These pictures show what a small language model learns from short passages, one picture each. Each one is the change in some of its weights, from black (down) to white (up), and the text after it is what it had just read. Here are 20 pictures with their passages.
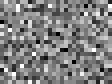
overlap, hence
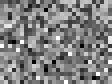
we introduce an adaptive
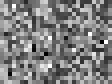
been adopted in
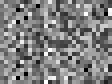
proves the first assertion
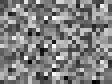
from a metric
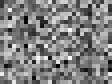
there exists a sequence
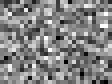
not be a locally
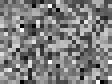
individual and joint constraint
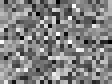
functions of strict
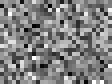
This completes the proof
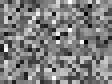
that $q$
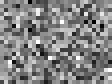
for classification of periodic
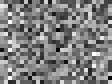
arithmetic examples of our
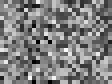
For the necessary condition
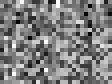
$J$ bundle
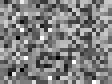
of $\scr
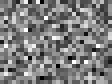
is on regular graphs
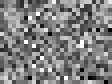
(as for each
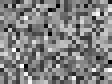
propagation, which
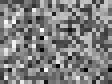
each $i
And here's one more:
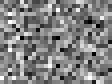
with both endpoints
